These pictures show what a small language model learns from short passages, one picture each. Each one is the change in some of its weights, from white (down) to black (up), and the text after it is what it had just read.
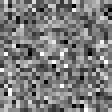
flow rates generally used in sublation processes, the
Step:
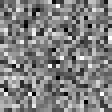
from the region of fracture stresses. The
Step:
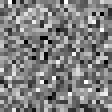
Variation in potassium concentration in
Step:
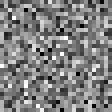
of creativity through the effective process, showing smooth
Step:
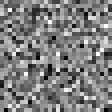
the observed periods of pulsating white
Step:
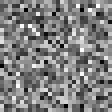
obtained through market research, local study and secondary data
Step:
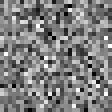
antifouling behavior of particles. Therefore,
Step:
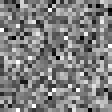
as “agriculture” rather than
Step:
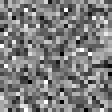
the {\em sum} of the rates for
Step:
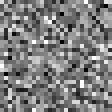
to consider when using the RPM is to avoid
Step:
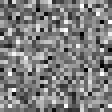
spreading, and spatial correlation structures. These
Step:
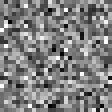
the dimension of the entangled states to
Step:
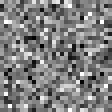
Summits, numerous other audiences
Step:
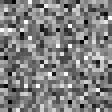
an important advantage of open-source
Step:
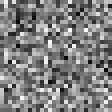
aspect of non-beneficence was
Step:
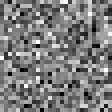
was labelled as Class A fruits compared
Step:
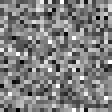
stability equation \eqref{Schroed1}
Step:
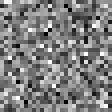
benign and malignant lesions was
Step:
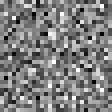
slide. A drop of CL reaction
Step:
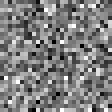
materials, which are known to facilitate drug
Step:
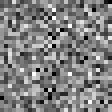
external rotators in addition to the knees
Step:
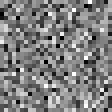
$q-$ region. Unlike what happens
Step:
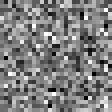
this study. Table S1. Ranking
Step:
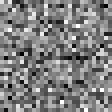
Pink (lighter shade)
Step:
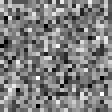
The JU receives support from the European
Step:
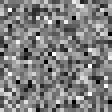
the set of higher-order cognitive systems that
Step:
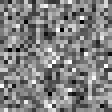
best opportunity to do high precision timing,
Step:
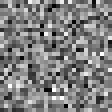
peaks, one finds that the tilted
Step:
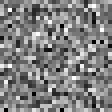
the reduction of the heat demand in the
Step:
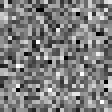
method in a recently captured powerline detection dataset
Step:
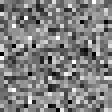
solution. Self-actualization is a
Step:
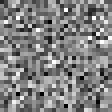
the ansatz, $\nu=-\lambda$,
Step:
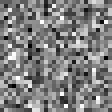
(b) AFM case, respectively.
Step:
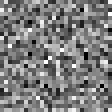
a situation which resembles the one of the
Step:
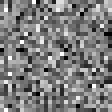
momentum dependence and are left with a purely
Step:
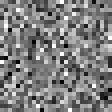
un-polarised MeV radiation of a finite
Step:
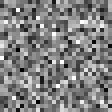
votes as compared to the votes
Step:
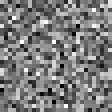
is positive. Nevertheless, for developing countries,
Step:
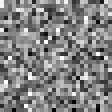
Lin Z., Kaltenegger
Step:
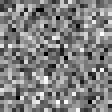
with related information can be seen in Fig.
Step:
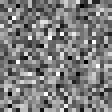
is under the direction of the Qalb.
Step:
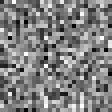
conditions) versus the homogenised stress response for
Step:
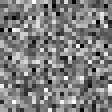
Puebla, Pue.,
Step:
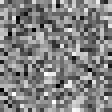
, κ refers to the Seebeck
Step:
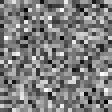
infestans* 6 Roydon
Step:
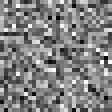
organization of DRAM-based main memory. The
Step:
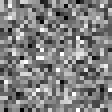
Dalhousie University University of
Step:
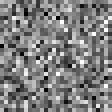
real interaction development. It can easily be seen
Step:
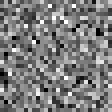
prevention and control of adverse effects or any
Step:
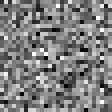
structure $g_\parallel^{\mu \nu}$,
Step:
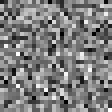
may affect the shape of a spin-density packet
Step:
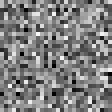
the exhaust gas temperature is the spark
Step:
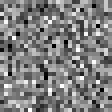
cancelled in late 2010) and
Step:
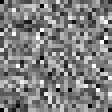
to determine motorcyclists'
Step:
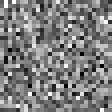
to the value reported by Pracheta
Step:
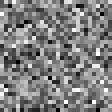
media is no better than the student learning outcomes provided
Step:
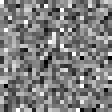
They analysed early OGLE-II data
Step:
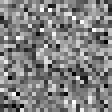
therapeutic regimens (especially in
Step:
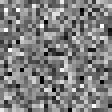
parameters that describe a spiral galaxy, I generated
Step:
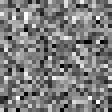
urine microscopy (defined as >10
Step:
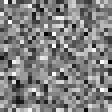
analysis that included a qualitative comparison of the spectra of
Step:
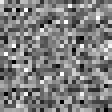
by introducing a dust layer causing extinction,
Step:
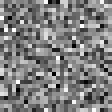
environments, especially those less rich clusters with smaller
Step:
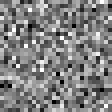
where clear hysteresis curves can still be
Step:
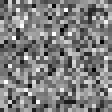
the effect of asymmetric beams is significant.
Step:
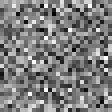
glucose and paracetamol"
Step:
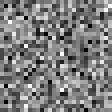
collaborative research ecosystem, Pennsieve
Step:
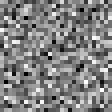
computationally highly challenging, performing a single round of
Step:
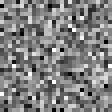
application of CLT to a laminated
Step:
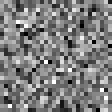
from endotracheal aspirates,
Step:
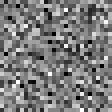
the growth of thicker films.
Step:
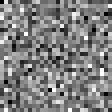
E_{g+\half}(\tau)$ while
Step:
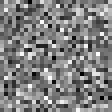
enterprise requires for effective activity in the market.
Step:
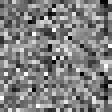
enough to achieve what they wanted to.
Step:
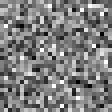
disabled child; - daughters
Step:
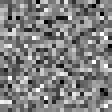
nm, thermally stabilized by an
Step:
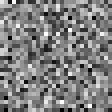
of the probabilistic response (see Eq.
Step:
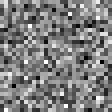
we utilized axisymmetric solid elements,
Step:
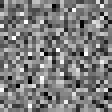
towards the control values (Table 2). Effect
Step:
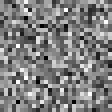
the practice teaching system, set up the practice
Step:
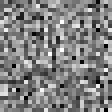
thus the probability that they will have further interactions with
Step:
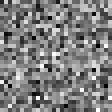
structure are express in derived solution to determine the
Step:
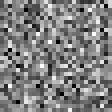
these formation amplitudes probe the amount of cluster components present
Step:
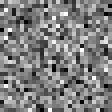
attributes that differentiate them from aged or
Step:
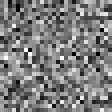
been made to develop and implement cutting-edge
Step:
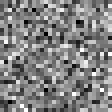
our own sample of field stars very few are expected
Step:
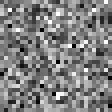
the SiC diffusion barrier layer. Since the
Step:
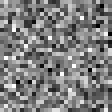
spatial filter that produces a spherical-Gaussian
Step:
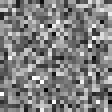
60 C in a conventional oven for 36
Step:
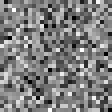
Si). Overall, the uncertainty in
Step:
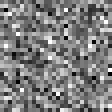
the entire experiment in 41 minutes on average
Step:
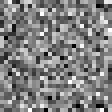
and superconductors}. \newblock {\em
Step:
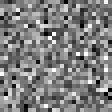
were obtained. (yield, 2.6
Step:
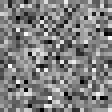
urban policy in this domain are under further
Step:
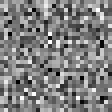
imaginary (MIM-Im) components of the
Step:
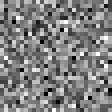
vertical planes, and volumetric objects
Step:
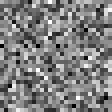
not limited to PWM. We are interested
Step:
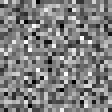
half-width of the hill. The mean
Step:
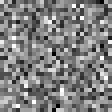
to minimize energy consumption because the gait
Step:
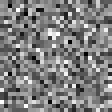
using the ADF and KPSS tests on
